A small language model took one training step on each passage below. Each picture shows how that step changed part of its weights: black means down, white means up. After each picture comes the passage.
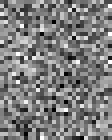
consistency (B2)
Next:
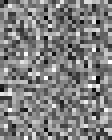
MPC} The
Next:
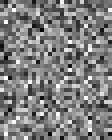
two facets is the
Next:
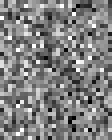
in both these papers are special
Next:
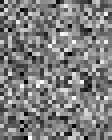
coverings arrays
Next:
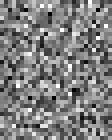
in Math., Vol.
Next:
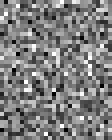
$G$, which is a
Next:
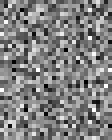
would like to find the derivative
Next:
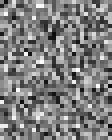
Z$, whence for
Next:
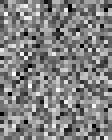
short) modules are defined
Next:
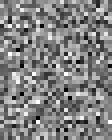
\quad Ax-\lambda
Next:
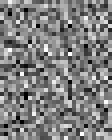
Problem, as proven in
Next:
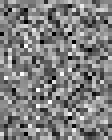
of this section asserts that
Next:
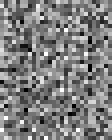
For all integers $1 <
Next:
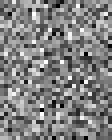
summarise it below for
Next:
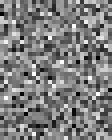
A$. The notation used in
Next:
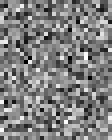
mesh points in the inner region
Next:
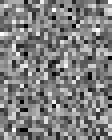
as \begin{equation*}
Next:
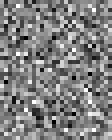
on $H$ is a
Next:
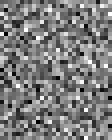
collective migrations
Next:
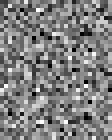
involve exponentially many
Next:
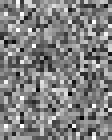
ADMM. Note,
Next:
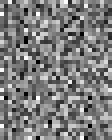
deep learning-based numerical
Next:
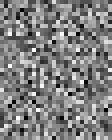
meet our main object of
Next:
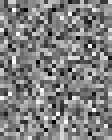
of $f$ at
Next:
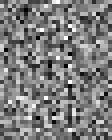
function $\theta$ from
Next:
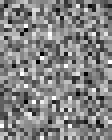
\cite{her}). In
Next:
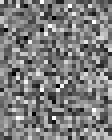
space $E$ and a
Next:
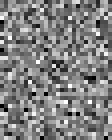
the claims indicated in the
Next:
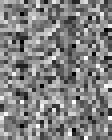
~indicates that the
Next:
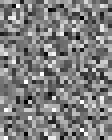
a given point, and to
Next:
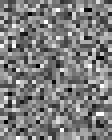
\\ \hline \hline
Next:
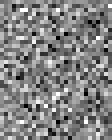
\end{align} Using
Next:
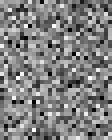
than in the former.
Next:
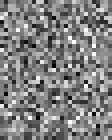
the irrotational component,
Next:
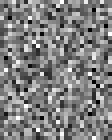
$\mS$ in the
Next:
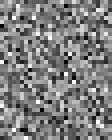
\leq m \leq
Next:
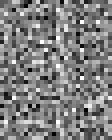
x^k$. The result
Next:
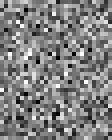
systems with delay},
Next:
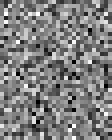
framework has better optimality
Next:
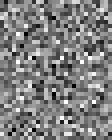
the subgraph of $H$
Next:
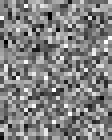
in the literature. If
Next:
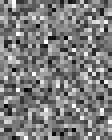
at every point $p$
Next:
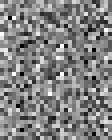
\int_{b \geq
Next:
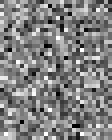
x \right)$ and
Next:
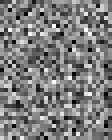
map with potential. Then
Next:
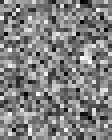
geometry and extensive considerations
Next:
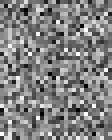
focus on the most common case
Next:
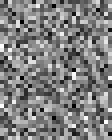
different color. Let $x
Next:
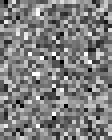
is optimal for the above
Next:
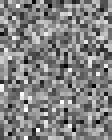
and $S\in
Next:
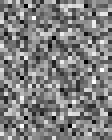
of time. In particular,
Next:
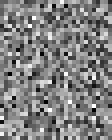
\dim H_{\kappa}
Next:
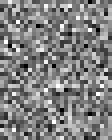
manifold, and $(\mathcal
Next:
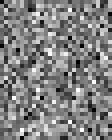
There follows easily (by applying
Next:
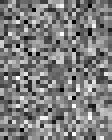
although their use often represents a
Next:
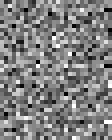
let $u_\lambda$
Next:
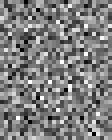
block of type $\G$
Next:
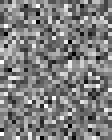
Appendix B to deduce \ba
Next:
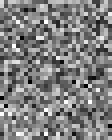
identified with the locally finite
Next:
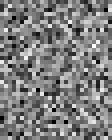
Hom-Leibniz algebra
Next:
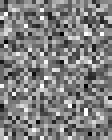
the linearized operator about the
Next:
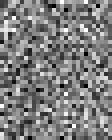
locally semi-simple, so
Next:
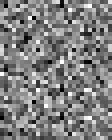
number of phases can be
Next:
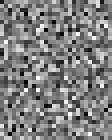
properties of the inner product
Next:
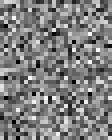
holds, rather than the optimal
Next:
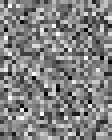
This definition is appropriate for
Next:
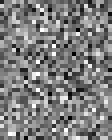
easily seen that the last relation
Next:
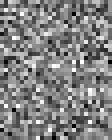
and there are~\(m
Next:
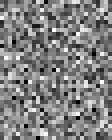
the same function field). For
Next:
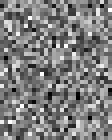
$\mathbb{P}$ as
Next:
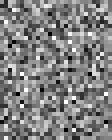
and $\nu(\d
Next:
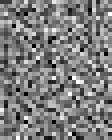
spent neither on design nor
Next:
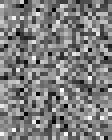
omitting periods
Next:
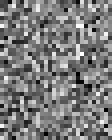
Zorko and block
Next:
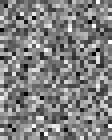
algorithm did not seem to
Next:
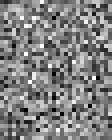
a CB shell
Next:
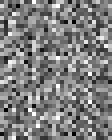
Moreover it is shown in
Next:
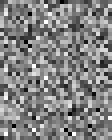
seminormal) for every
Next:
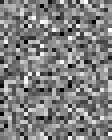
residual in full rank least squares
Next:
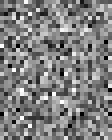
inseparable extensions]{The
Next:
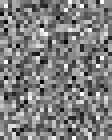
for instance \cite[Lemma
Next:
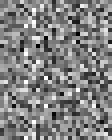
2} If to consider as
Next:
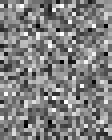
next three conditions will be
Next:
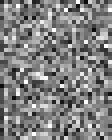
be a smaller closed invariant neighborhood
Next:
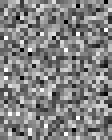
expensive. It is
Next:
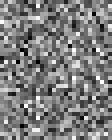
largest integer such that %
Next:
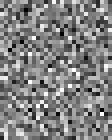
estimation of the parametric component
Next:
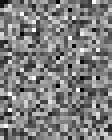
proposed ODeePC
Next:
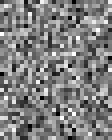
equation \begin{equation*}
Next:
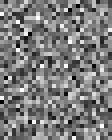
connected Riemannian manifold with positive scalar
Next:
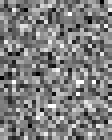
of an attractor for
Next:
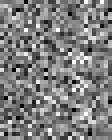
convergence of orthogonal wavelet series
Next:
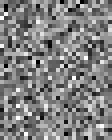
in the finite horizon
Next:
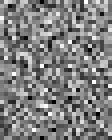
of a power-supply
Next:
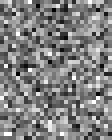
inside $W-H$.
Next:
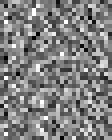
is a side, we see
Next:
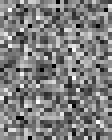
and thoughtful comments
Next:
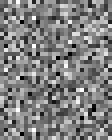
ideas. We state here some
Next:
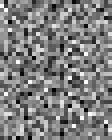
curve $M\in
